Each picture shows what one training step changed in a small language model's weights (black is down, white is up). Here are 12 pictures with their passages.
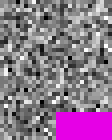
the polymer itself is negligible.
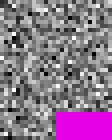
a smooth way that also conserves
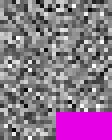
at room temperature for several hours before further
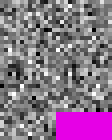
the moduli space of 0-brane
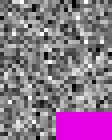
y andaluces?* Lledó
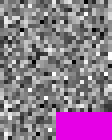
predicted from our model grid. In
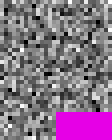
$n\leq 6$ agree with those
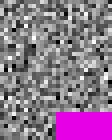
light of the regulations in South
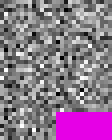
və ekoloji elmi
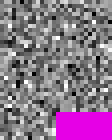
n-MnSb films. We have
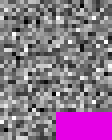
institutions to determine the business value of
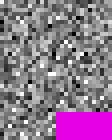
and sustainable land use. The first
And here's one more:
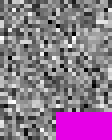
*jala bo‘lmoq*
